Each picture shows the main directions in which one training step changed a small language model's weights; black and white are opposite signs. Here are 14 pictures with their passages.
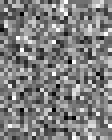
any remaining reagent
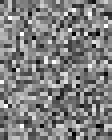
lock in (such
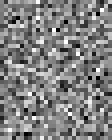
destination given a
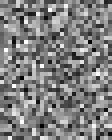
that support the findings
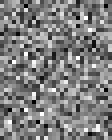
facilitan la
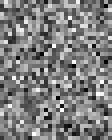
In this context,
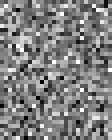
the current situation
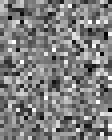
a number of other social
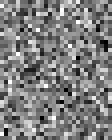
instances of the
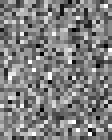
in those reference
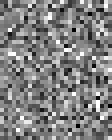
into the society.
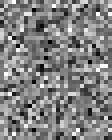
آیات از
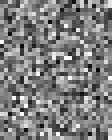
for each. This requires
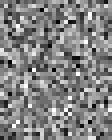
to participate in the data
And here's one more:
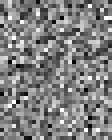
a Quarta
